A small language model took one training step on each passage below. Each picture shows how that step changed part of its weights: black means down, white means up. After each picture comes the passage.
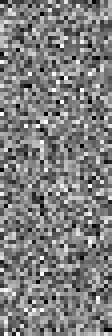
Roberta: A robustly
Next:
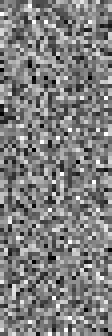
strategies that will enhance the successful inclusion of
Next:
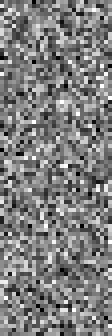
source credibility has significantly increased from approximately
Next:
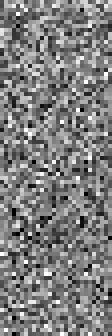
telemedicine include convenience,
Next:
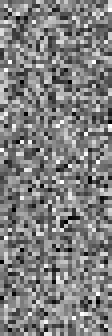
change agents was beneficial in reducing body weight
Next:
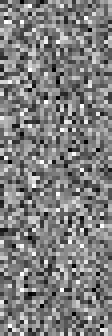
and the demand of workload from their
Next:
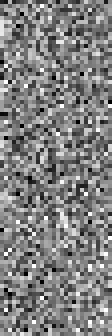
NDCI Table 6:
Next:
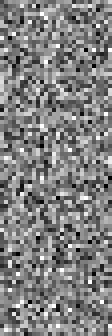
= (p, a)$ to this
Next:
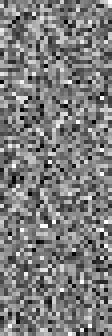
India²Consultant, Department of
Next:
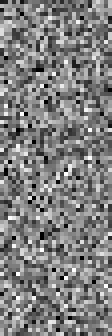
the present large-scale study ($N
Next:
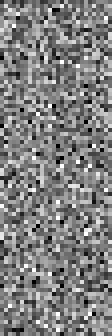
work may seem similar to that of
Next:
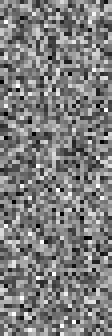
coverage of essential RDM skills.
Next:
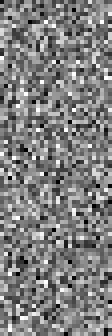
tower top before the arrival
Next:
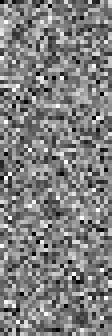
T4 Curry leaf powder
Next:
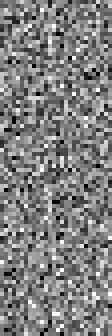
They can survive and become the basis
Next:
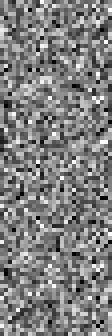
% F % 1 Smart
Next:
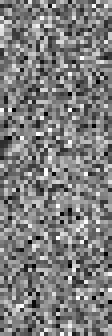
neck, shoulders or back in
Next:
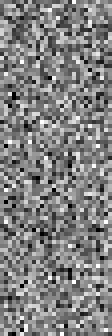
journals while 8(5.9%)
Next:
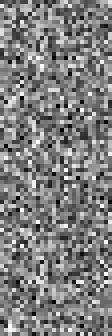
Properties of building materials,
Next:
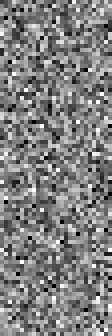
agreed that communication between customers and employees at
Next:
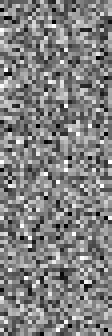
yet it is a keystone of
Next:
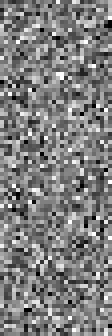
example, the word "alive"
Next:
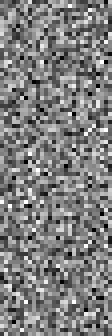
F Measure values of all the 5 trials
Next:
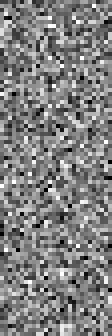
it is serious, has a significant impact
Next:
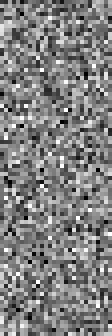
the Task Force Figure 11:
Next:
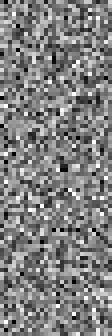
Significant number of trauma patients suffer
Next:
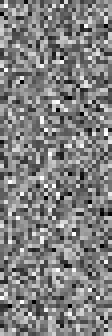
study was undertaken to evaluate the
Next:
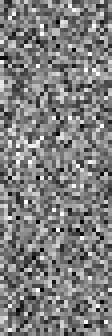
scaling Vander Waals
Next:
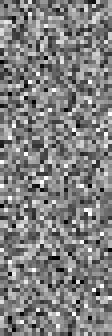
spin free with three unpaired
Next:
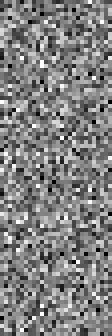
tomb/burial: –
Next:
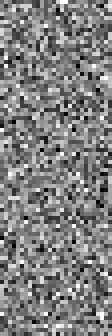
effects of key processing parameters, including
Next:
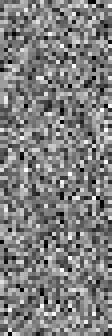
degenerative joint disorders, particularly
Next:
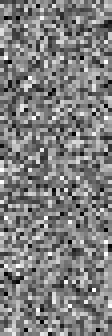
there is continuous decline in the employment
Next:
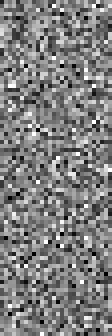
settled when the failure happened,
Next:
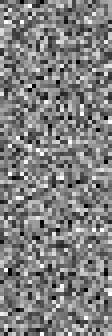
and presents the average rankings of these
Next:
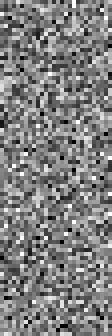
the Impact on Entrepreneurial
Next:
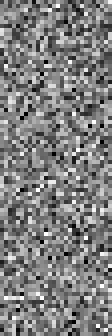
Data Availability Statement: Data for
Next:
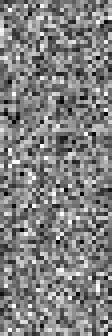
i\right) = 2
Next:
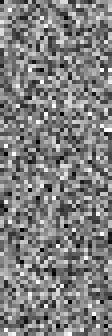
nucleus is infinite.
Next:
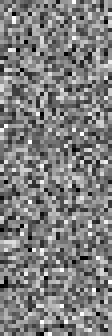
the application was done with the following programming
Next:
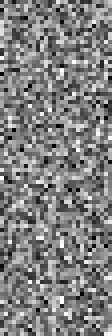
reaction time and derive a model,
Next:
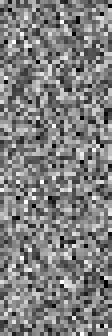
transmission. Disinfectants are chemical
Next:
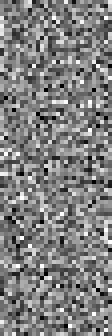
shows that the median is lesser
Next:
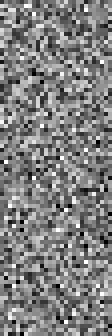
of the heat pump increases at
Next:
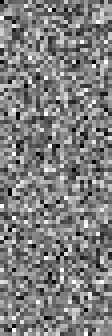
then analysed. We will gather clinical
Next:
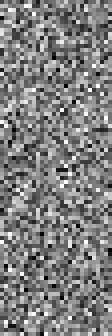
of apoprotein of
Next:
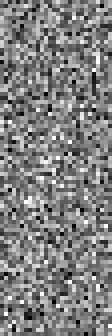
complexes (in KBr)
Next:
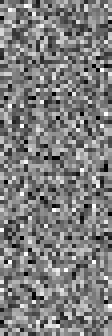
of tacrolimus,
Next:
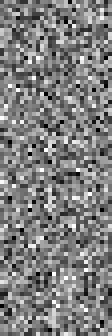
[comprehensive citation information](#) would
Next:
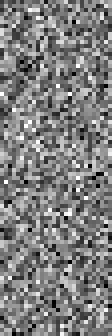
meningiomas, which are usually
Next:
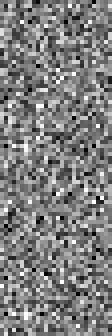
– Modern Period Anonymous
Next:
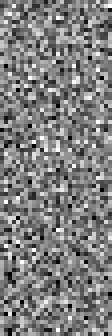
entities to flourish and to
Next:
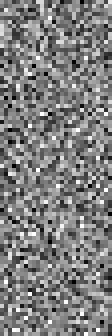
90 % Co by weight, called
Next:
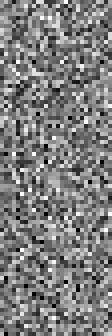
north of the canton of
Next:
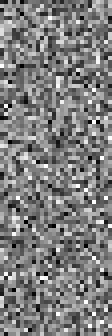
the relatively warm biofilter of
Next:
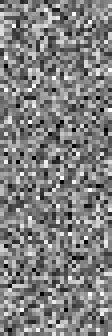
shock and expansion regions. Furthermore,
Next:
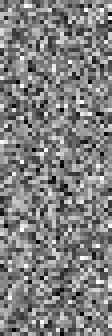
through the environment. While it is moving
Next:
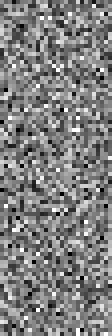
kidnapped 256
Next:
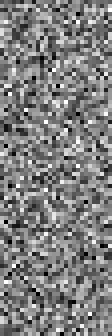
per unit area tended to decrease due
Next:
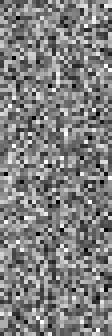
instruments were aligned with the CoARA
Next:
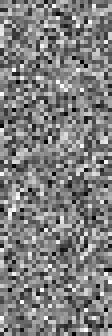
president of the Neurological
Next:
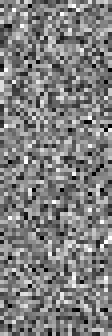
date, accurate and functional environmental information in
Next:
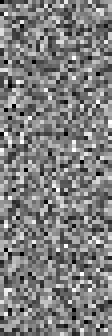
was performed in solution using NMR and
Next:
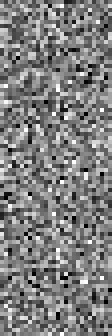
In this context, finding ways to make
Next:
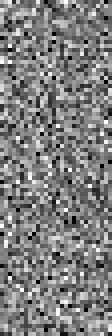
± 45). Furthermore, Vessel
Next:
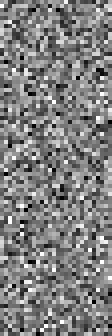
coefficient of resonant frequency τ_f
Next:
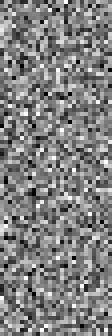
present model of symbolic music performance
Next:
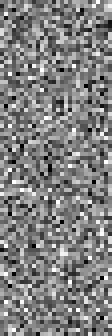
teachers to overcome fear and access
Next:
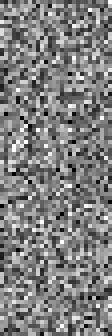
The system uses a transfer learning mechanism using
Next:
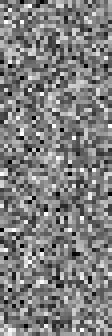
and services (CICES) for
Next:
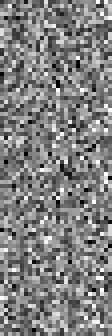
maybe some already existing data from the
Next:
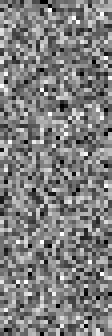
specific process. It also generates an
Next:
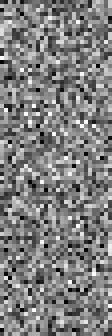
the existence of curricular knowledge and
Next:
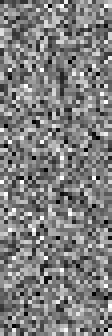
were slaughtered. There is
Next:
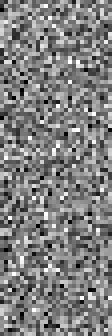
fishes. The present fish biodiversity
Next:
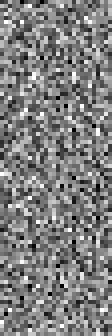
and case complexity. The implementation of services
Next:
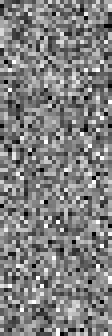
participants stayed in touch with
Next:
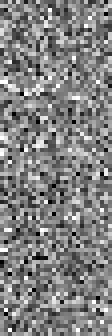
development goal 4 (SDG 4).
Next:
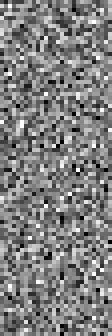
, it doesn't for even
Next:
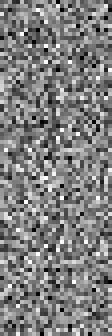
HbA1c especially when
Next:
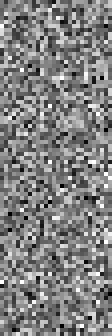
web application for converting data in
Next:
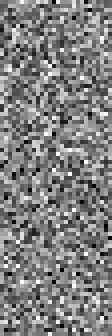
4.0 4. digital technology
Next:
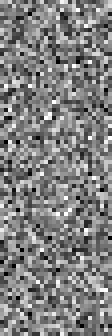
prevalence of menstrual pain in
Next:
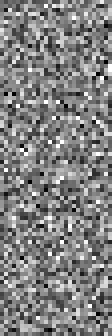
hinder the digitalization and above
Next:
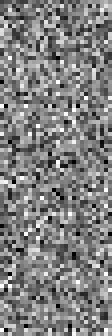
have expertise in Microsoft
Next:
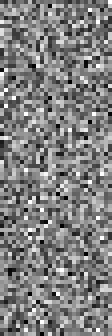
The diagnosis was carried out in the process
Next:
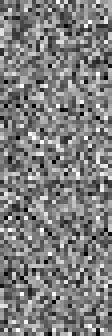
include the previous studies included in systematic
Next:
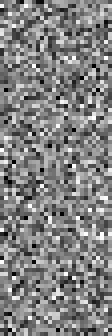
on scalp. Figure 4:
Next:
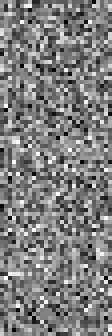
– view towards the road) applied in
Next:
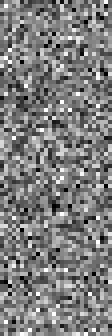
bir süre sonra
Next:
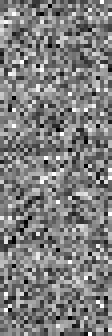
Bharat Mission
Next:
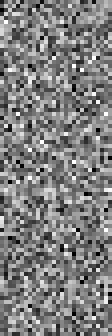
& Toxicology,
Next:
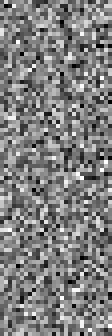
identification. OpenCV is used to
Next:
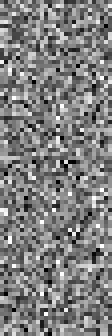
In our patient population, it was found
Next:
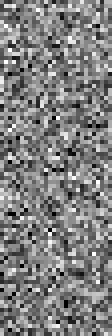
PROPERTIES OF
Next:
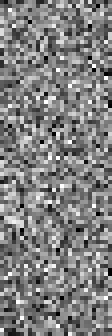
(SMOTE), is implemented to
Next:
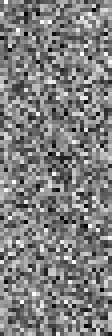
solid governance practices [9]. V.
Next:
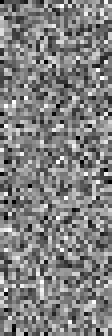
can also be used alongside other tools
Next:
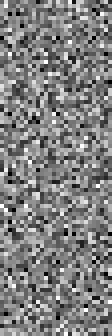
rata emisiilor de
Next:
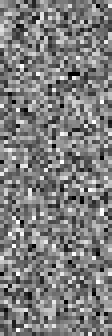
Professional Seniority Mean
